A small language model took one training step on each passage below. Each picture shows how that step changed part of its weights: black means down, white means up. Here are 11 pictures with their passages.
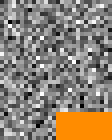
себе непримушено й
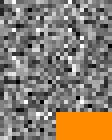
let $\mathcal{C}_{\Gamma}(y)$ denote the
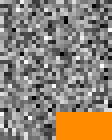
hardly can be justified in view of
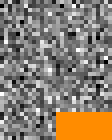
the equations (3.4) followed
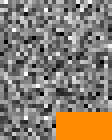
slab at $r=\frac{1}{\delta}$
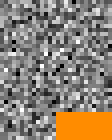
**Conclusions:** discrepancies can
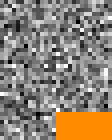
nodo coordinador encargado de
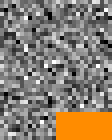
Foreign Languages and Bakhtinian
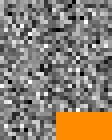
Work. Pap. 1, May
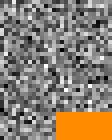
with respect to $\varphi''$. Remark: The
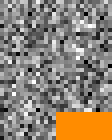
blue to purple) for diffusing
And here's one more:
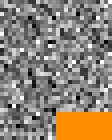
except for [Na/Fe] is well
